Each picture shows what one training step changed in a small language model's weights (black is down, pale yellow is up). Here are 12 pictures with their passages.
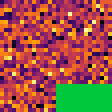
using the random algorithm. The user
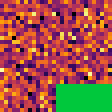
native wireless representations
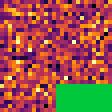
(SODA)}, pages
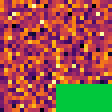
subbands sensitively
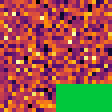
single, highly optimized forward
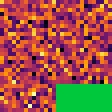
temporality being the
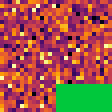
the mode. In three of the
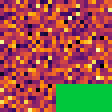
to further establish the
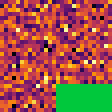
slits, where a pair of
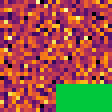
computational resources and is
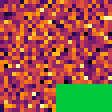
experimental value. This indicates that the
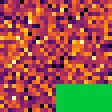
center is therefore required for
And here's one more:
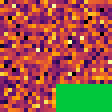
\gmos{} spectrum is
